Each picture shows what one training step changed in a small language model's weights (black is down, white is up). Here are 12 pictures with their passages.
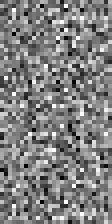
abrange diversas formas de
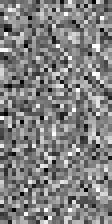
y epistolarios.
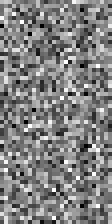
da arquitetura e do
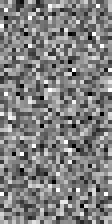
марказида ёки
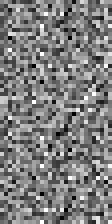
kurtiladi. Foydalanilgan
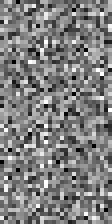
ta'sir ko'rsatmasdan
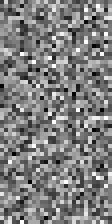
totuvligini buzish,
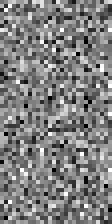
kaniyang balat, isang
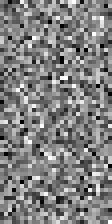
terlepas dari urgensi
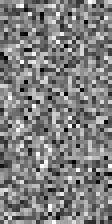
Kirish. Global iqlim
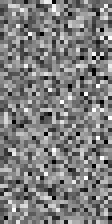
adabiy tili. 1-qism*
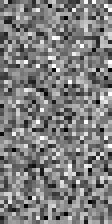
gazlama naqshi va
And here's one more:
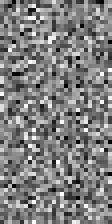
keladi. Jumladan:
